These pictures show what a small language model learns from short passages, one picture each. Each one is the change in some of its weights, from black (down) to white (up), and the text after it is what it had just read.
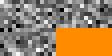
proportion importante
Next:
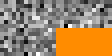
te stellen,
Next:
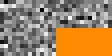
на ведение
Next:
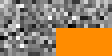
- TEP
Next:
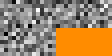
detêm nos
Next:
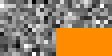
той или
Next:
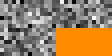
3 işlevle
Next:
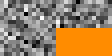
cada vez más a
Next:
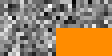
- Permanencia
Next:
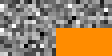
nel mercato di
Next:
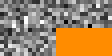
software que
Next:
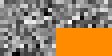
jak literatura,
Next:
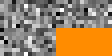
história da saúde pública
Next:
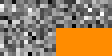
the past.
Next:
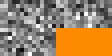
lugar. Ele
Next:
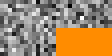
pay yaklaşık
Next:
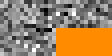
Em função do
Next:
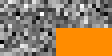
para la igualdad
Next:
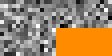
которого стало
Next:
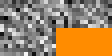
expression of
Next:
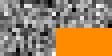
innovatsion fikrlovchi
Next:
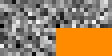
and generally
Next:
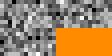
adotar políticas
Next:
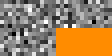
productivo o
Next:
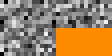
– Какой
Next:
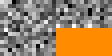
des systèmes «
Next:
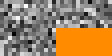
و تمام
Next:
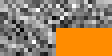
знает, как
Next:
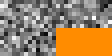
risque alors
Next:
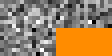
nie może
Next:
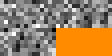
зони, які
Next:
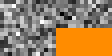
И эта
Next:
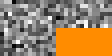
fisik dengan
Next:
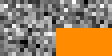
va uni samarali amalga
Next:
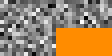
evaluation of
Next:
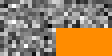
sabemos si se
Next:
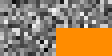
systems approach,
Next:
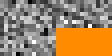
vez e que,
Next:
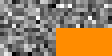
du modèle colonial
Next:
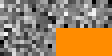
au fost
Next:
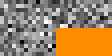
samaradorligi 329
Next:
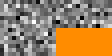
bo'lishi turli
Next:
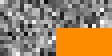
ular notiqlarni
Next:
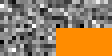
of preterm
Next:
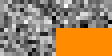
yoki o`ta
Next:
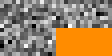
Lama se
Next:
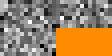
forma interdisciplinar
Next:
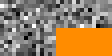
Україна SE
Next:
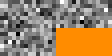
familiar, se
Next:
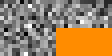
guru agar
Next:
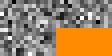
las instituciones.
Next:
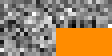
sonhar em uma
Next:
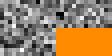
développement des romans
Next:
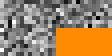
seguito si
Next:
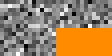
сих пор
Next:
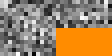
am Main:
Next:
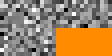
ou ao mar.
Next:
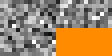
vat eng
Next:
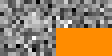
faktor menen
